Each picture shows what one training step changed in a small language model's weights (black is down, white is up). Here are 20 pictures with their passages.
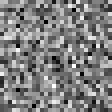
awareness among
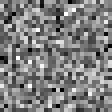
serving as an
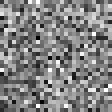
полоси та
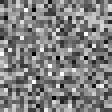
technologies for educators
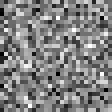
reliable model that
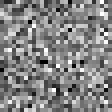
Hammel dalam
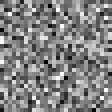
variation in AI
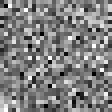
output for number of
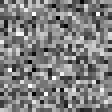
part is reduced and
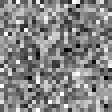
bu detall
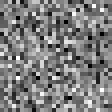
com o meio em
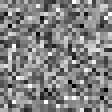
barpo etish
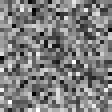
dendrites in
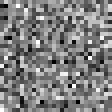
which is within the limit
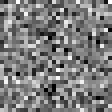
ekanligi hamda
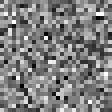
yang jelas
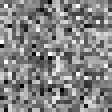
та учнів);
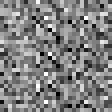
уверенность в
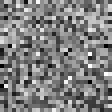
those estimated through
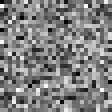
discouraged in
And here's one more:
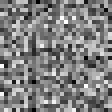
of the sectional
